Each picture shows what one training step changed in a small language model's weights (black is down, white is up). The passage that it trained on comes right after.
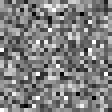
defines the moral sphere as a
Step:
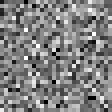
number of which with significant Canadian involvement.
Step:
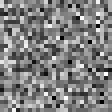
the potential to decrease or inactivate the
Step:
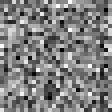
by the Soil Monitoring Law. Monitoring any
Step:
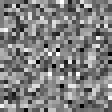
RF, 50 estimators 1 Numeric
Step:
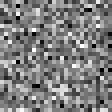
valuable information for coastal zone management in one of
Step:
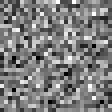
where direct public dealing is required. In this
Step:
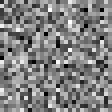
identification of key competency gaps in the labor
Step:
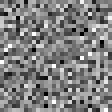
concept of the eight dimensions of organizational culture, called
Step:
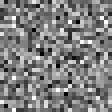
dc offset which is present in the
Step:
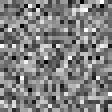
1: Material properties 3.2 Design of
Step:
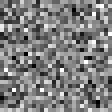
development in a first-year, project-based
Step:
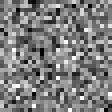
consistent curation of these materials. This need should
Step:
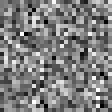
read and approved the final manuscript.
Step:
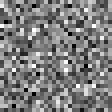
complex harmonic field. The harmonic equivalent of
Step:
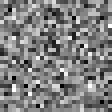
concepte, direcții de
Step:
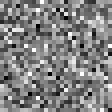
antimicrobial agents, such as antifungal and
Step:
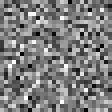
THF + water mixture at different temperature
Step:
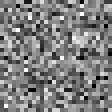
Not much attention is paid to other forms of
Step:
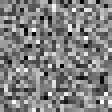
is easy by just one click of *Open
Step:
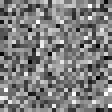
be addressed, in order to help them
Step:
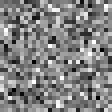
Measures planned and implemented 10 Are measures implemented
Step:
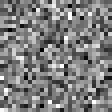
was recorded at a chart speed of
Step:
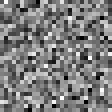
tools(TTS) convert written texts to
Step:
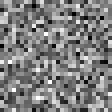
< L_{upper}$ and the data is
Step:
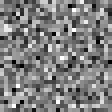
employs two primary indicators—PWD
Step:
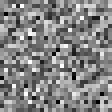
Fama-Macbeth methodology, systematic
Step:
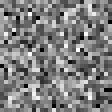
The concentration of an aqueous ethanol solution produced by
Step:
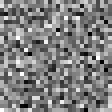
the driver of ES. Thus, a
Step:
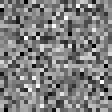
end of the weathering experiment. 1 Introduction The
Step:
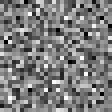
particle in a box with infinite potential
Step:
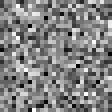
Ridaliani, Havidh
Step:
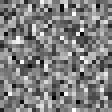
let and lift simply 1761
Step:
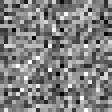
et al., 2023; de Oliveira et
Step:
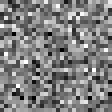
lung mechanics (peak inspiratory
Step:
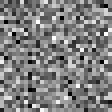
so having reproducible property values is important to
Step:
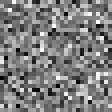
patients with ischemic heart disease and 30
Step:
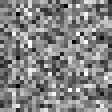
Group 1 Group ii R ₁ R ₂
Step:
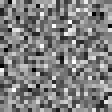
order food online since they get the wrong order
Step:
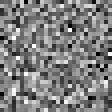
objectives of the START Programme not only include
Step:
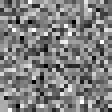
study. Prior knowledge and prior achievement are
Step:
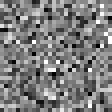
producer share was 78 percent that means 78 percent
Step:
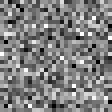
associated with these models are a damage sensitive features
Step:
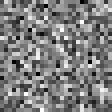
backup 3.1.5 Please describe
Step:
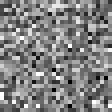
model As the cornerstone of good
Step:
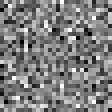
such as womanizing, addiction, and
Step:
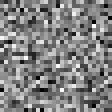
of Obsteric and Gynecology
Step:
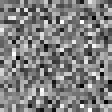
in fulfillment of university mission.
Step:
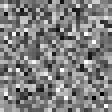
to climate-positive effects and an improvement of
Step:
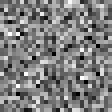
by its high efficiency. Therefore, studying this method
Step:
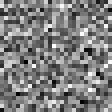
the best results. This study helps the organization to
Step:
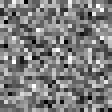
this framework, the developer will have to
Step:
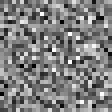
by numerous obstacles that prevent it from operating at
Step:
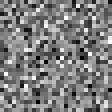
form of block grants (ADP).
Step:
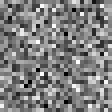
females, three age groups and three weight groups each
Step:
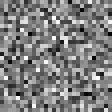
on tack revealed a significant increase in prepreg
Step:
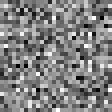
to the development of a child’s thinking,
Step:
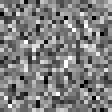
gaps are not supported. Output columns
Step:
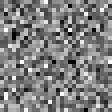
and FPGA board. Figure 2 shows an
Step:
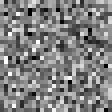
since from the figures it can be seen that
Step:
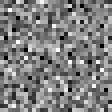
Although diminished enthusiasm for
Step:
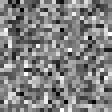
found to be effective in improving students' understanding and
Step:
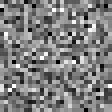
affected the viscoelasticity. Since the
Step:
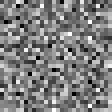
cell transplants. We hone student communication
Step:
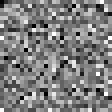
"manipulative design" OR "user
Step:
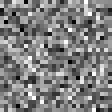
this study. Diastolic dysfunction was defined
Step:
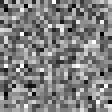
when needed (Corpet, 1996;
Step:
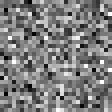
Let \mathfrak{X} be a universe
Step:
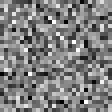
asserting legal claims, and institutional barriers
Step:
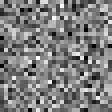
students which improve their performance, from the total students
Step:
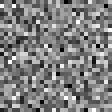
quality and compression efficiency, making it the best
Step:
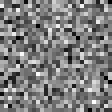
men associated with reduced quality of life. Implementation of
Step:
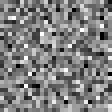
in ensuring the well-being and educational development of
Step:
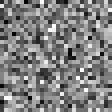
heating in leaching process offers following advantages when compared
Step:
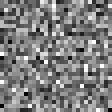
will be possible only with a computer with very high
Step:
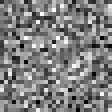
function is able to differentiate between the three fiber
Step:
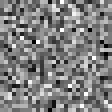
is characterised by cliffs about 20
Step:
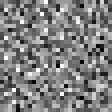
and manuscript writing. G.M. and
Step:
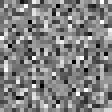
(Dizionario Femminile)
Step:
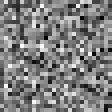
recorded start_at & end_at data instead
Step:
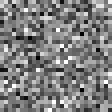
navigate the dual assignment of Section
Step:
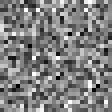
along the perpendicular direction d_2
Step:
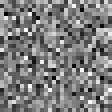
The same recommendation applies in terms of the
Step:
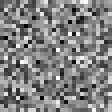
and 43 countries (32 OECD and 11
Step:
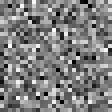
generate conclusions from data or to interpret model
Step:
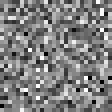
in Section 3.1. Then, Section
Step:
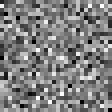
plant model with an LFT uncertainty structure,
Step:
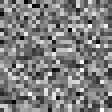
same modulated data is layer mapped into two
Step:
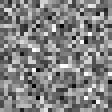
diagnosis, isolation of Salmonella
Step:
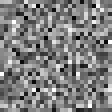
village model was 1.331. The
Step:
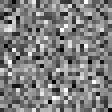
system. WiMAX is capable of supporting
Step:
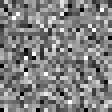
per million (ppm) (Mueller
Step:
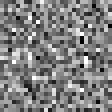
Finally, our work has also been guided by
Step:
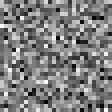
an international partnership and co-operation in
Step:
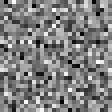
years old, posted to undergo surgery under
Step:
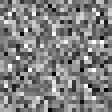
are neuroendocrine cells that can be
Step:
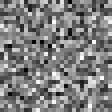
it helps to saving the time and required less
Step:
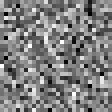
Pharmacy in Kosice, 041
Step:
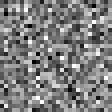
fertilizer) V5=Inpari 33
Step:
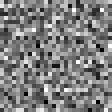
the future teachers (76,9%) read
